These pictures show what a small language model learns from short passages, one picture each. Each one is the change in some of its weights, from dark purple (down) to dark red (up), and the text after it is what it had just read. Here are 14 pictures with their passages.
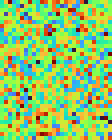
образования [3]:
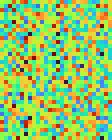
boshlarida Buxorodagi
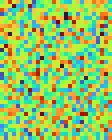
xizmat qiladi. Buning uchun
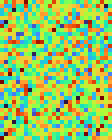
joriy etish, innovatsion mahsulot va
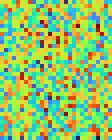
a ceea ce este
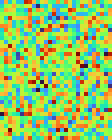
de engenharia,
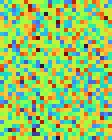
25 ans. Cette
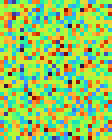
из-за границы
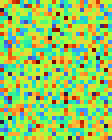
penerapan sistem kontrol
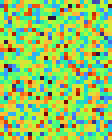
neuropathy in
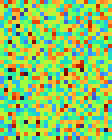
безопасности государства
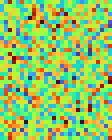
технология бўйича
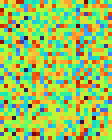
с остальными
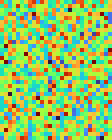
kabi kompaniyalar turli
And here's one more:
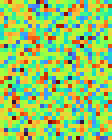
службової особи,
